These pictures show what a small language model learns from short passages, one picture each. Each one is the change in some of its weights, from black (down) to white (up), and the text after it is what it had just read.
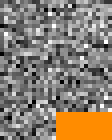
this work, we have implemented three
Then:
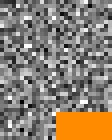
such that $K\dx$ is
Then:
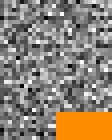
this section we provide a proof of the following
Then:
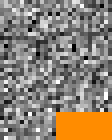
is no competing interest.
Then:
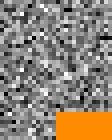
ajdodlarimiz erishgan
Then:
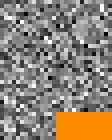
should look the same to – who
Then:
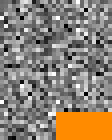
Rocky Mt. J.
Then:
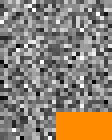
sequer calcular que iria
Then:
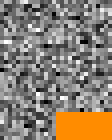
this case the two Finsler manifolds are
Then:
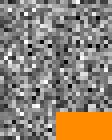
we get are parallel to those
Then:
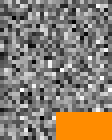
a nonzero weight of the adjoint
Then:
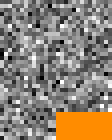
possible. For instance, we plan to
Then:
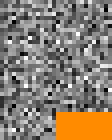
situ particle/Al alloy
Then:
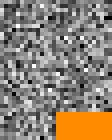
ayrim hududlarda
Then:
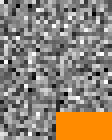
Lay-up definition is changes to
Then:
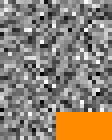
baru dalam pengembangan
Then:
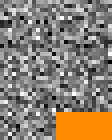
nilai keadilan
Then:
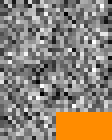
prévia a fármacos.
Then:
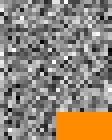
não mais que afluentes do
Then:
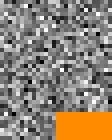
undermines the sustainability of the national
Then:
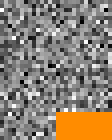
den zuvor geschilderten
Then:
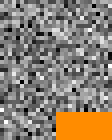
contribution of each KPI metric to
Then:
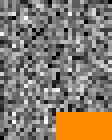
taken place since its conception,
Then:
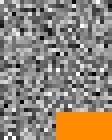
in the V-shaped bending was
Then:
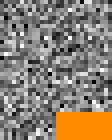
for the multilinear polytope of
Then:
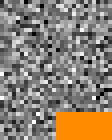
part of the bivalve samples were presented
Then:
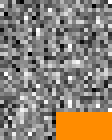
a poset fibration~$f$
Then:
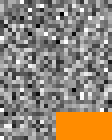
$T$ is a radially
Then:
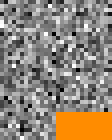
voisinage de $S'$ dans
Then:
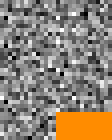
ekstrakt olish; -
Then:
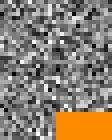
the land environment. Factors that
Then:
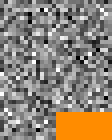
The oxide-scale layer
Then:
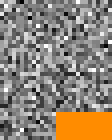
their paper ``{\it Quantum
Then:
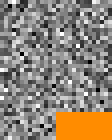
part of risk management to the identification
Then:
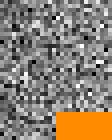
of the sensors has also been tested
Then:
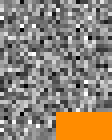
томонидан турли
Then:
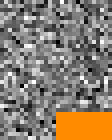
affect vulnerable groups or when
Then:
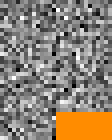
the signatures of existing/known
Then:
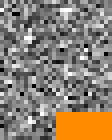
\item[(MVP1)] For
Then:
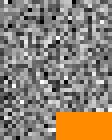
above is better than the inequality
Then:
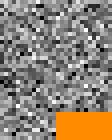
Super Hydrophilic to
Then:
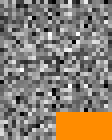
a fixed value of $n$ or
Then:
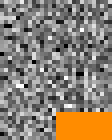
talleres de creatividad se
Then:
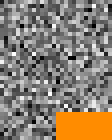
rest of the inscription".
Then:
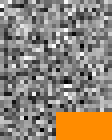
K, Narasimharao K,
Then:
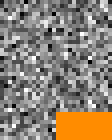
de atenção específico
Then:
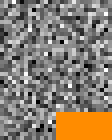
of $H$ in $\Free$; in
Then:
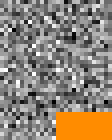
„mari” (cu peste
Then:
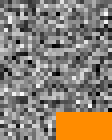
Understanding the dependences between
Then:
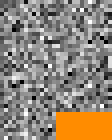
on a thin wooden stick
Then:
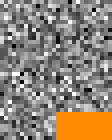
the concept of autonomic
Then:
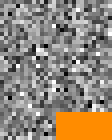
discusses over the changes that has
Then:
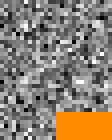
series analysis. On the other hand,
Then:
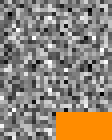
$t\to \int_{\Omega} {g
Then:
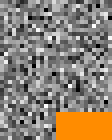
In this section we study the problem of existence of
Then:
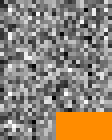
\lambda_k x^k \right)
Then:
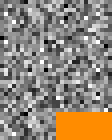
não foi levado em conta e
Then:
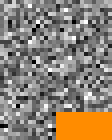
thought provoking discovery
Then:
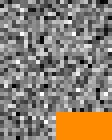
Differences between the estimated and the
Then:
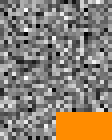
and nighttime region, and the
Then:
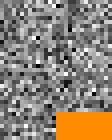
(I guruh nafaqasi
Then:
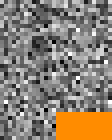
Copilului (art.4,
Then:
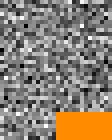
treatment and pollution control. This
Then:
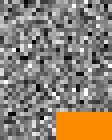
were found at the Cavally
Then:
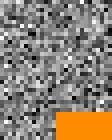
scanning or behavioral
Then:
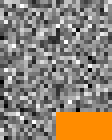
for all $1\ls k\ls
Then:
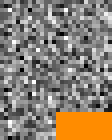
1, \qquad\mbox{$x
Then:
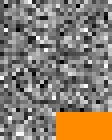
G \times \widetilde{H}(G)
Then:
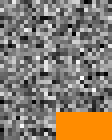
Theorem 7 implies the following classical result.
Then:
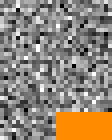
VA MUAMMOLAR
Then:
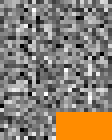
филтр дегани,
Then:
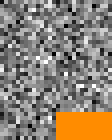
ham muxim va dolzarb
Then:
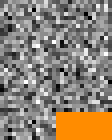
o'rganish jarayonida
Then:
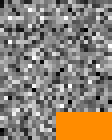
demonstrates the susceptibility
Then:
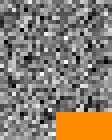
Category (C08) Medical
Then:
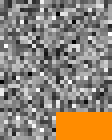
them highly desirable.
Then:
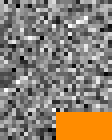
the studies considered in this
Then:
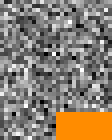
The competition is divided into
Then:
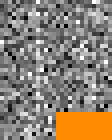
ripartizione di tutti
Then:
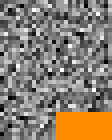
persons with print disabilities. In
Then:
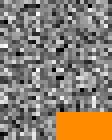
con las normas técnicas
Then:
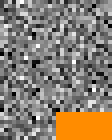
Fig. 6. Estrutura
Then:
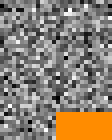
at the lo- cus (N_e)
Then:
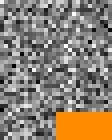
court activity were the subject of
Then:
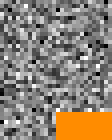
Holzstämmen als
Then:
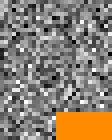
also referred as a nonlinear
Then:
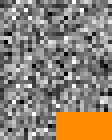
\in I$ and $c \in
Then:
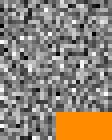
FDA adverse event
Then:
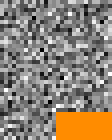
governments are in the red and are
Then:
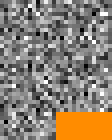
minimum 4.230 and maximum
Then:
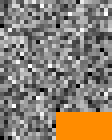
we can easily integrate the second and
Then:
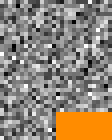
a comprender su juego,
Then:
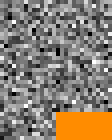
these analytical approaches have limitations
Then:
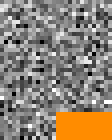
These TCWs were physically
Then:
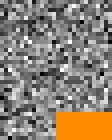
\forall k \geq 1\}$ (and
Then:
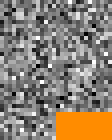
uma disciplina fundamental no
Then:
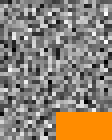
the child is at the level of development
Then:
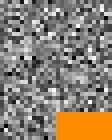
calculated a number of explicit
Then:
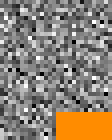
kabi texnologiyalar
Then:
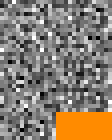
від сорту меду
